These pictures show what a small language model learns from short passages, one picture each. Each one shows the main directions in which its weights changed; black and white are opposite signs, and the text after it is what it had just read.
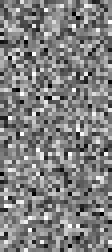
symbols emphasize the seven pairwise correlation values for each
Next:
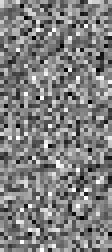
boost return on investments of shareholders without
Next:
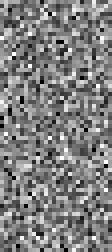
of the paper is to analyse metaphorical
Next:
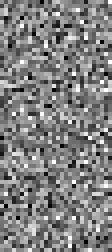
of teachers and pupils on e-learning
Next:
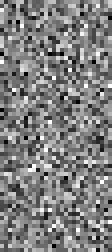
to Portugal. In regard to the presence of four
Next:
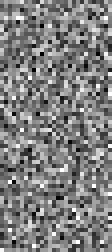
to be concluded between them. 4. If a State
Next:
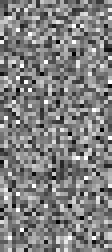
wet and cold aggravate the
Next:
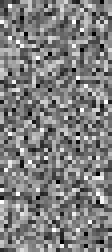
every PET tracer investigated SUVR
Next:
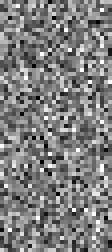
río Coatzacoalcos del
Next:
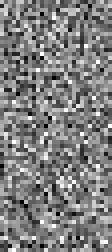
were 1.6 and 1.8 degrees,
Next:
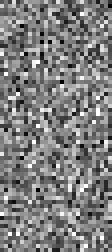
among university students with elementary information optional Psychological
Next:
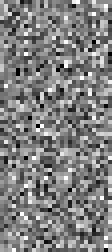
a polyester resin is evaluated to form a relatively complex
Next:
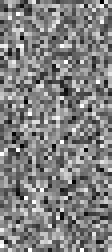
to obtain the optimum bitumen content for
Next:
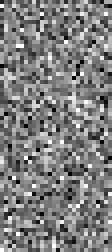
shown](#) to be pure forgery and
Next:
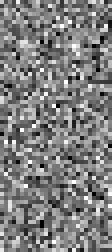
cell. A saturated aqueous solution of
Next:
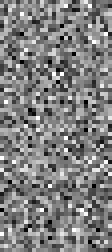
in 1987. The PRYI was negatively and
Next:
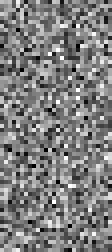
Album; Folk Medicine;
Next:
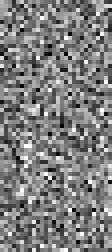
found to lead to amino acid substitution of
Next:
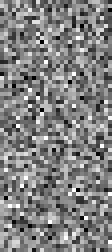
do not have access to mobile internet.³
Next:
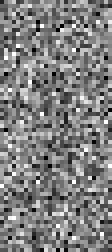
changes and robustness to environmental fluctuations.
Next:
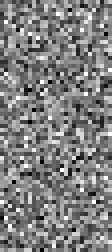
of $A-B$ chemical bond ionicity degree
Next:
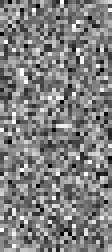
Peters and Knoop (1940) when
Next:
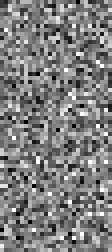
Taking into account the different functionalities of soils is
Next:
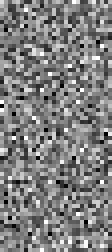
this gap by examining the long-term effects of
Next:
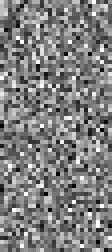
the presence of influencing factors such as group size, physiological
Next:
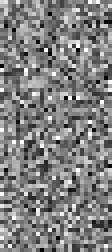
term evolution (LTE) networks. The
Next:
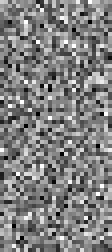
external audit, thereby verifying the implementation of all specified
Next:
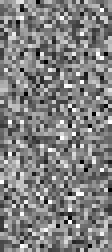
to improve the quality of public services, provide the public
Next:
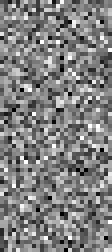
military music training center, Pachmarhi
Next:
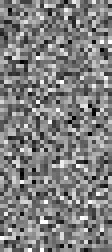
the descending order of the polarisation of the
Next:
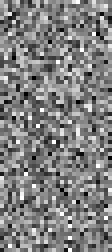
a wireless power transfer control system, namely
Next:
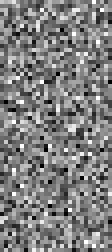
of several cluster configurations in an open water channel by
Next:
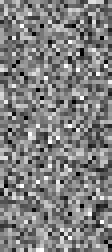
municipal construction bylaws, making sustainable
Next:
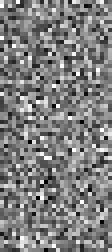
This shows that there is satisfaction regarding the design of the
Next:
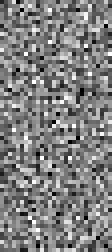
level is 1.96; Greater than
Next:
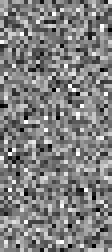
are displayed in Supplementary Fig. 2A.
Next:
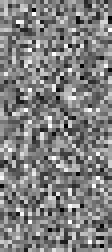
134 patients were divided into three groups according to the
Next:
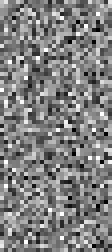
policies into concrete outcomes at educational institutions in each
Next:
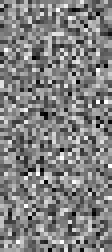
and since they are often not clearly distinguished in the
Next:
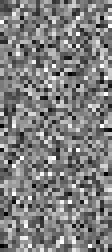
aliments hors ménage à
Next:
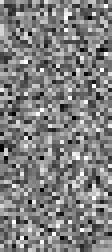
higher than 0.95 accuracy for all the three
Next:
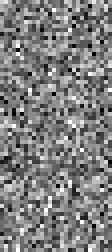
effect of the wing length by using three different
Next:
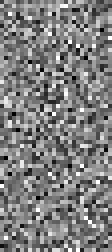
and participant) and algorithmic quality metrics. Only
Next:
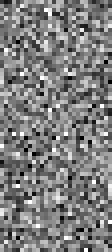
attitudes toward the profession constitute an important factor influencing their
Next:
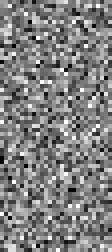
north-east. The Warren Farm mound
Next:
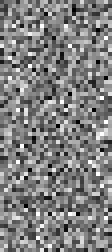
of our Galaxy's structure and dynamics.
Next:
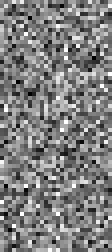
has led to high-quality training and successful transitions to
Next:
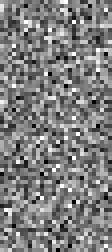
culture and training, these two independent variables are significant
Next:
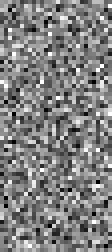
he and his team had faced intense and
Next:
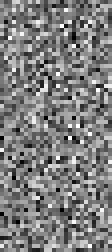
in mid line, not elongated, not
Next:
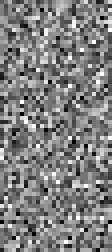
consider the data as normally distributed. The
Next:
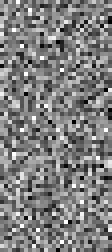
create a distinctive experience. However, at the same
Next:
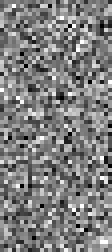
respondents into 5 major categories. Also we constructed different
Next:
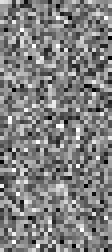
adolescents (73) etc in removing
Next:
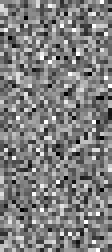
Axborot va ommaviy
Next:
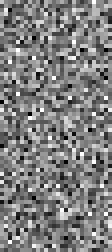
for the consumer and the manufacturer there is the economic
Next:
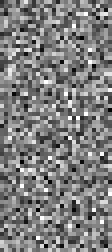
Example 7, we know that it is a
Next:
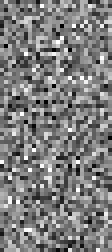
family, annual income etc., are analyzed.
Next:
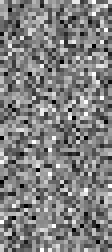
the classifier model, which reflects how well the
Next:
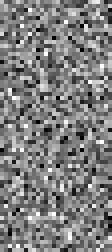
often fuelled by cultural disconnection or by the
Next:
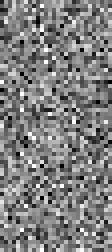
respectively, in the receptor compartment. When
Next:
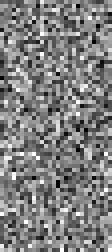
while for generator current tracking $$k =
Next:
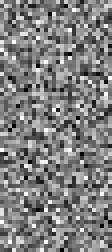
and increased clinical time (2 visit technique).
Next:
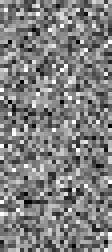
right. Calculation of S_8 :
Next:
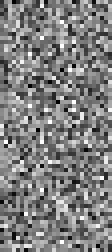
the OLU database that would better fit the gathered
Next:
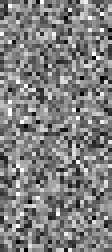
wed the plaintiff following the passing
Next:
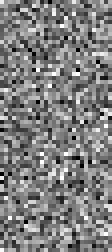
Group Research is shown in Fig. 2a. The
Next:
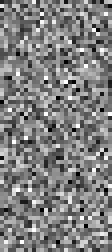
shown the synthesis of nickel complexes with
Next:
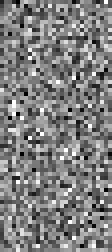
providing prompt service. - It also answer the question presented
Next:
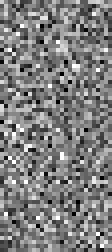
normal conditions, and in mice following prolonged
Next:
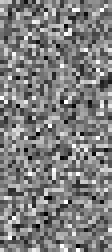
of Sn Lewis acid sites in the parent
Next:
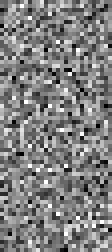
as monotherapy in the case of ineffectiveness of
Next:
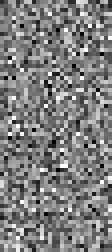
leadership programme among the girl volunteers.
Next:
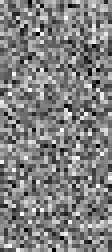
a variety of available process maturity models. In
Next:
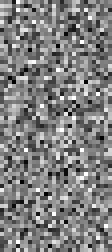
Economic, Social and Territorial Cohesion,
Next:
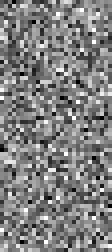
the lower abundance of carbon accrete slightly longer before
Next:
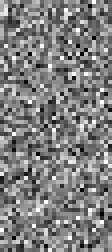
the majority and trend is higher for the equal treating
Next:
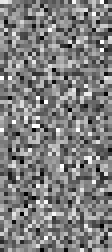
domain of this A1 peptidase.
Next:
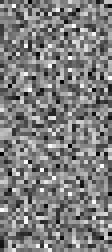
tested with thirty students initially evaluated for their multiple
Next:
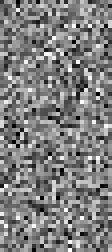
strength, power, and fatigue index).
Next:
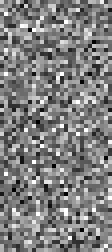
present in the samples. The analyses were performed at 15
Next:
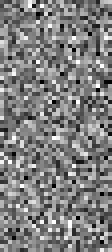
SAMPLE INFORMED
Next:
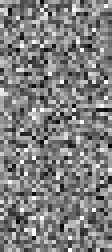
of the compartment. The first resistance, referred as
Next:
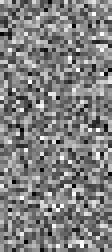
Generally, wind turbine blades are
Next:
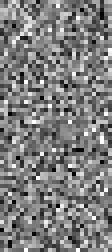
Compute $\bar{\lambda}_{Ker}$ by
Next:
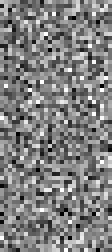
of a sample, soil moisture sensors measure the
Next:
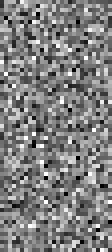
hypertension 3 4.2 Intracranial
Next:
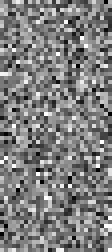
are non-English majors. The
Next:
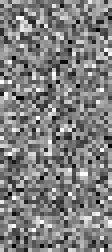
validation and developing and optimizing the manufacturing process itself.
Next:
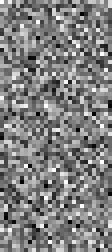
department for further evaluation. On admission, she
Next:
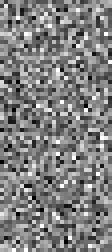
to rescue is an honorable way
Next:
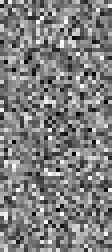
included in the study (30 in each group). All
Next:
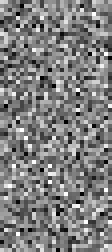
an essential trace element and a structural component of many
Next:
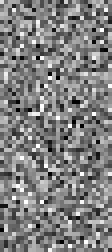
sample in all the research indices. The results show no
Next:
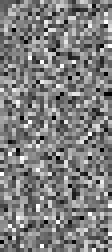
is one of the natural resources that are constantly
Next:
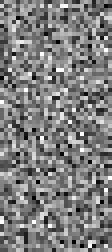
and a similar crystallization cocktail;
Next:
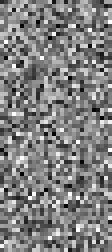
taxi industry market structure was oligopoly that
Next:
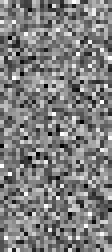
C.V. and Shields,
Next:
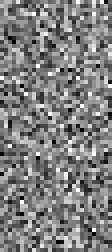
[8]. MHT is the only statistical data
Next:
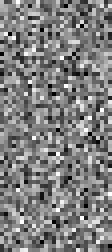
infrastructure; jobs; Startup Capital;
